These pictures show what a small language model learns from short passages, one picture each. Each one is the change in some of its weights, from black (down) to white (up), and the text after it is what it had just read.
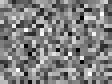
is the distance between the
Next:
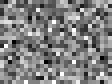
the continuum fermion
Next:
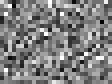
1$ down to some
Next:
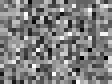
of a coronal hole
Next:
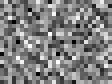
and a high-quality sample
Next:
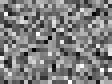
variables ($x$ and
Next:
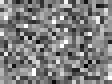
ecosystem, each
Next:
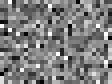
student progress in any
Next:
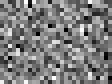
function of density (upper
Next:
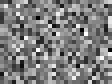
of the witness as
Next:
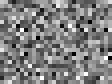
is coupled to a
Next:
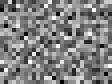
the links as observed by
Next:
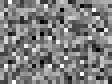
this study. Image
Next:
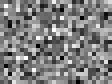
circle. Since the magnetic
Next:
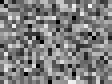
Stars of Class
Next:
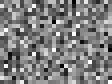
model relies solely on
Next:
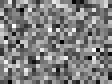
$ respectively. Comparing to
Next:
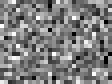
For a localized initial condition,
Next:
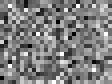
$\theta_n \to
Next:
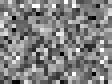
by increasing a portal
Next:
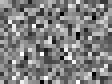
magnetic fields in two molecular
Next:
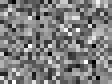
shakes the system back and
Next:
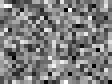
to use CI approach which was
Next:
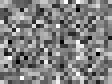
on the string coupling and only
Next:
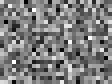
provides yet another
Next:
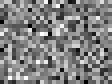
With these two choices
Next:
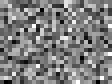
parameter $\theta_0$ in
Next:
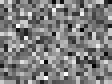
$ decay using a simple
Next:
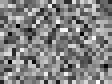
affect the transport
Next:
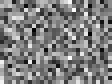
the same numerical values for the
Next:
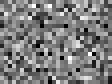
constraint in OGP.
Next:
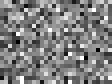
the initial fluctuation.
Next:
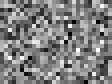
demonstrate the importance
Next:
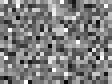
agent can exceed that
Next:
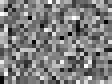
The author would like to
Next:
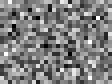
assume the triangulation
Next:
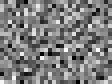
matrix in slot $t$
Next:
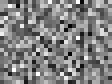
outflows around a
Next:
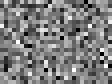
model} Recently the
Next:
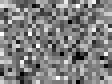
values for $t_C$
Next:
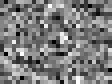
results shown in Fig. 2b
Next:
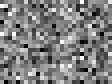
generation~(a), and
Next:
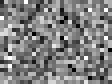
data points by getting the
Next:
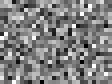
the survival of the
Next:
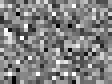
we aim to learn
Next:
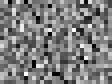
function. \section{Author
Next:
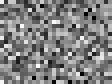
as the breakthrough
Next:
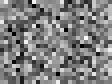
problem here is to calculate
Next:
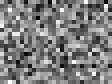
on the ``core vs
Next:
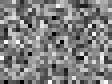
sample at the $n$th
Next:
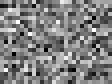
figure correspond to complexity
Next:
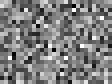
with the temporal evolution.
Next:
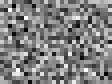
K is therefore 7.04
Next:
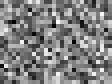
maintaining high-quality
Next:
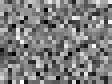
Yar, and J.
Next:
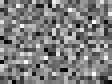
University of Singapore,
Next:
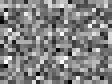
refer to the overall
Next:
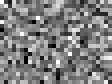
effects in heavy-ion
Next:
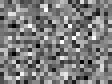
capacity increases. This
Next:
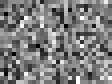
that respondents' test
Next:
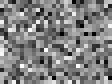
be expressed as $A
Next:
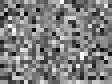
such that every edge
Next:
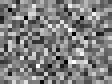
t=0 the universe described
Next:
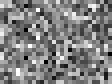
our investigation, we
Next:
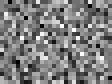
point is the attractive
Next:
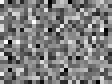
both at the theoretical and
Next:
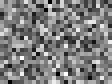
with local spin flips
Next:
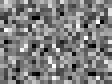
Although other selection
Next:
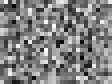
purpose one needs
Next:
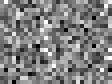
general conclusions discussed
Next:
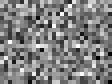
R2 of these disks,
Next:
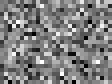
keV and a high temperature
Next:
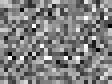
zero, and all the dynamics
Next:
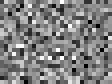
Microsoft are
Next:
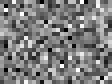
bodies, slowed
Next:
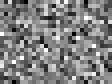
centered around
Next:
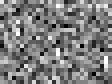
solar flare or
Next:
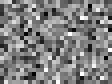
spectral type. To
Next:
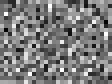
of G to B spectral
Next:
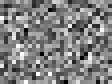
is instructive in the linear
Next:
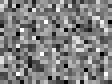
IPv4 Depending
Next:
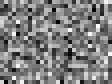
\begin{equation} Y =
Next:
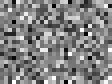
the surface of the plate,
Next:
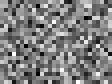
dust is optically
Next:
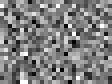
machine is well trained
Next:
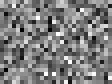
overlap with the solar
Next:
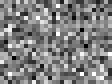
currently unlinked
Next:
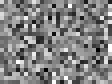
transmitter bandwidth
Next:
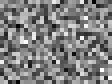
that under rather weak
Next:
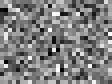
same amount of running
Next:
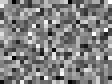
serve as a quick
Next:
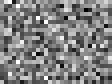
recently, Zhu et
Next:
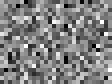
using logistic regression
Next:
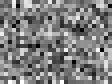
and $c_j \not
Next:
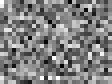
rates, we need the
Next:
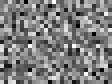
Our CFHT and
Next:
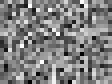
1 for the levels below
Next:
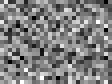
uses a pixelization
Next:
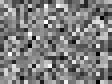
not necessarily
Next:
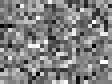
of the hidden
